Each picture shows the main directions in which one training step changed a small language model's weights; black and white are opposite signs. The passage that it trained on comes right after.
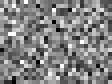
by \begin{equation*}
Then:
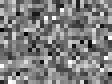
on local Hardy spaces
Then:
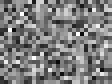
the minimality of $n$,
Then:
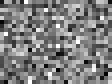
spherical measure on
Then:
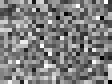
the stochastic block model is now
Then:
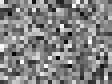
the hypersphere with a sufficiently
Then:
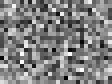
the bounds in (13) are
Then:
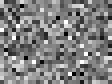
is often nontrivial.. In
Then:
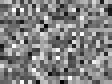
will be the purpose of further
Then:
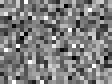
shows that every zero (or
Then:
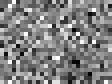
\eqref{eq1} is
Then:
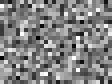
extend over $M$}.
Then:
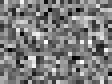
process $\by_t$ satisfying
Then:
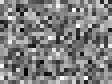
some restrictions on the admissible
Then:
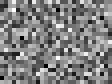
simple poles in a fundamental domain
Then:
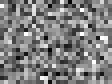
$M$ are selected
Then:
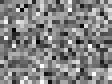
its use in the traditional
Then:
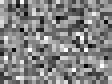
femur model predictive
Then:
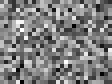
circles are for the reduced
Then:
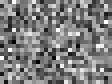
not vanish, but one sees
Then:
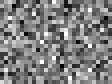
Acknowledgements The author
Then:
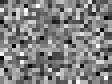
not refer to presheaves.
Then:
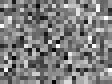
(u, ubasis)
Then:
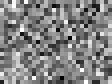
\end{equation*} The central
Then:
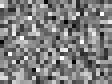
of radius $r$ with
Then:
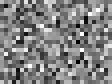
normal automorphisms. The group
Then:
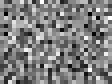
a contradiction. Therefore, at least
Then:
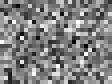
iv\right) $ and
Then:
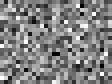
measurement sets are fused
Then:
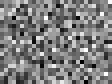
atoms, in this case
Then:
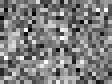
s\leq t<15 s
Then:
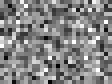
the theory of traveling
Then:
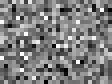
second primitive we
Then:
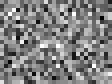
will say that Jost
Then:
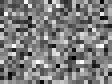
Thus, $M$ a
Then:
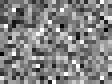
series, which will contain only the
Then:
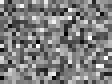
(first raw),
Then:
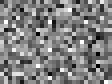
a set of activities
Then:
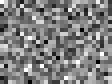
= \begin{bmatrix}
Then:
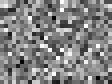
with boundary~$X$ can always
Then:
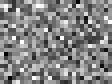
$\hat{\alpha}'$ which
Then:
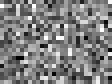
$M$ is an irreducible
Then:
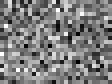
uncountably many
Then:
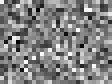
(6),$$ thus obtaining
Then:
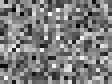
to some semilinear evolution
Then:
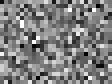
agrees with the experimental
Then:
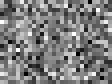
the final ranking result of
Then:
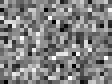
Kotz et al.
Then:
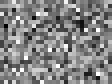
degenerate permutation-like
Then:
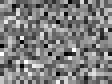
center, is conserved
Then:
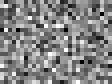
for a constant $C$ depending
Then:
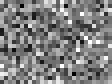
that the non-amenable
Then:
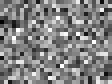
expression \begin{small}
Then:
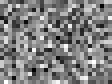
(LLG) equation, not
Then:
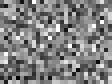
a semi-direct product
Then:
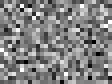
\in \mathbb{N}$
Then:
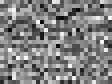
condition $\LW_T$
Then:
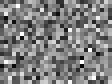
r\right) \right)
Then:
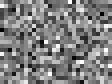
of $G$ by its
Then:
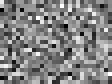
Rado's Theorem, a
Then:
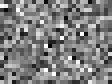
an smooth map on a smooth manifold
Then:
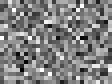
further understanding of its
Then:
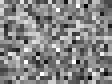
addition, if $N\geq
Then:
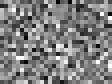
of $\beta$ will be
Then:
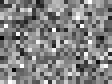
which is connected to the vector field
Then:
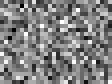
the disturbance. These
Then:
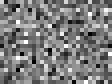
this stage, other than the
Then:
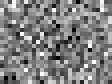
\end{equation} The
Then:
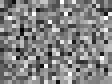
effects. The comparative
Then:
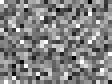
to a slight improvement
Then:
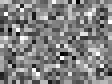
provide a possibility to present them
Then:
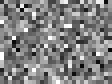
define them. In that reference
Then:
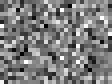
between $d_{ki}$
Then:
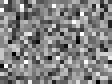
Using Gaussian elimination,
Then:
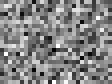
algorithm is selected to
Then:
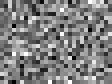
1$, which ensures a
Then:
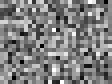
the proof is done.
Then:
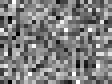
d'indice fini,
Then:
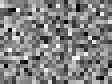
by $n$ rows and
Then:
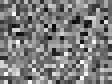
is equal to the cardinality
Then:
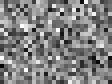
graphs that bound their representations from below
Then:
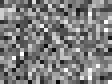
the Main Conjecture to the
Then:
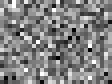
\end{equation} where
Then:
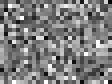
It is well-known that for
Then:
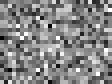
the associated residue is
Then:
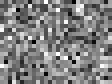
pair $(v,p)$ satisfies
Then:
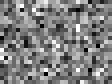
game transitions to a
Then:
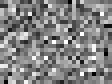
of $\Pb$, which is
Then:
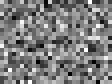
The next theorem describes the action
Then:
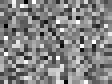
channels. If both numbers
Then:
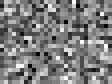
that $B(z)=
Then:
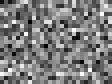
with respect to the whole group
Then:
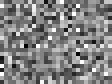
$e_n$. If we
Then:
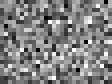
of tablet-based
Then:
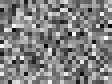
for every vertex $u$. For
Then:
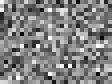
T^*M$. In this
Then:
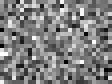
filtration inherited from
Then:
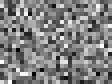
of dimension $\nsd$
